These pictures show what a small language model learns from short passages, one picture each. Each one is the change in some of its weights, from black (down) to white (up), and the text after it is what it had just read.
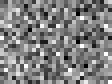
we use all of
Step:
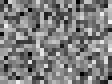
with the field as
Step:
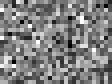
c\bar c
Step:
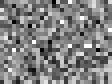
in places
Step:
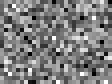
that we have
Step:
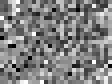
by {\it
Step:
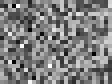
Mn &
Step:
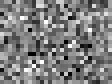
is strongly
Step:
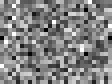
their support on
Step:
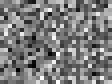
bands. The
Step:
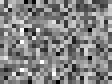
low and high
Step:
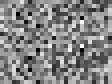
PDF at
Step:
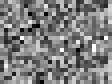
the difference between
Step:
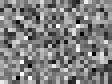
opening of
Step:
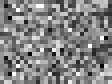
applied to
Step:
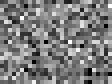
the drones
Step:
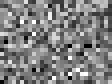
to plasma
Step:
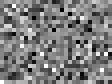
that the curves
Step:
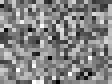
size similar to the
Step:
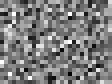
spin. Such
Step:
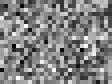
3 has higher
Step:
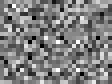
that, on the
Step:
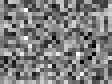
optical components
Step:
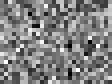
the $a$
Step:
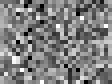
We measure the
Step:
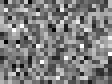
additional image
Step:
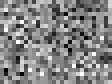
reported for
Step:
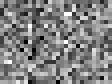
photons are
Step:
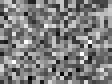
are always
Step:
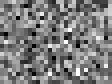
a spherical
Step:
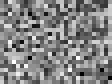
the number of
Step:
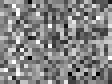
characteristic of the
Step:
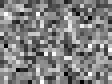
remain as
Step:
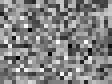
are maximally
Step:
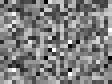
energy density.
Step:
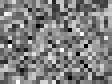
liquid transition
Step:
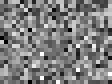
correlation through the
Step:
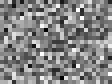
rotation on this
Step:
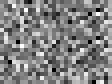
of an AO
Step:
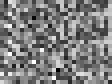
it does not
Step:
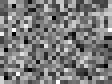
distributions for
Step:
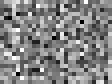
by a specific
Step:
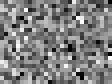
pattern of
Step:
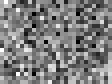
be the maximum
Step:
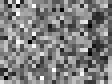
particular, because the
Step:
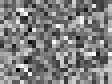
When the lattice
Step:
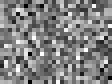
In the following we
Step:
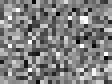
we have assumed
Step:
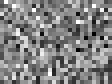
proceed to
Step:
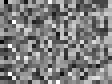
field theory.
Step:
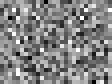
of the origin on
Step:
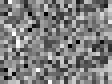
the coupling of
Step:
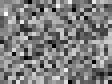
absolute zero
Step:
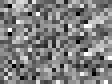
fact that we will
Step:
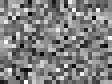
a Jean
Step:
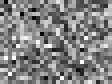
function can be
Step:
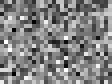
is geometrically
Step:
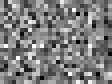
the adaptive
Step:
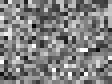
following, all
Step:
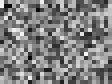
providing the
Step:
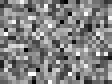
atomic systems
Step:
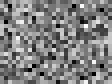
shown that, the
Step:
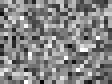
are generated,
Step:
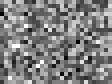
are located
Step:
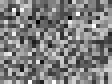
between signs and
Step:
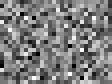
the track
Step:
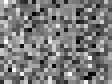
be expected from
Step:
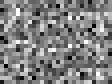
also arise from
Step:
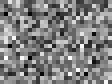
the devices
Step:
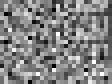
realized using
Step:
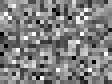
model (hollow
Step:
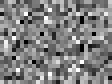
H$ (where
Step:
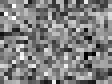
requirement will
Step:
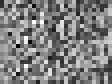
a static
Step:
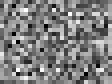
Therefore, a
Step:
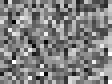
the characterization of
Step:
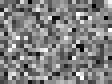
passed through
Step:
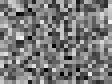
as the chain
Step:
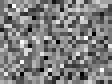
that in the
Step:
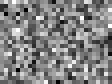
this image.
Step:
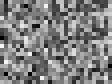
network contains
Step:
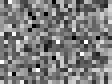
the case of
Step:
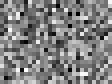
(the critical
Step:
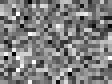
velocity optimal
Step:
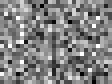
proportion of
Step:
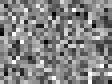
address and
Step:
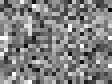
allowed variations
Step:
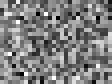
these relatively
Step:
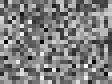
terms in the
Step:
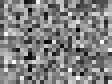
and with the same
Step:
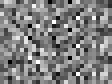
relative to
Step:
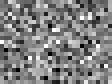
the impurity
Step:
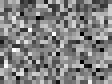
time series.
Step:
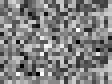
the rate at which
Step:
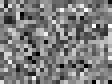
the decrease
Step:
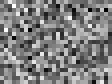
of the exact
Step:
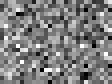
as we show in
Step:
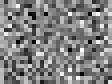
the AT
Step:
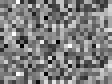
into six
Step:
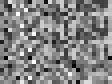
part of the
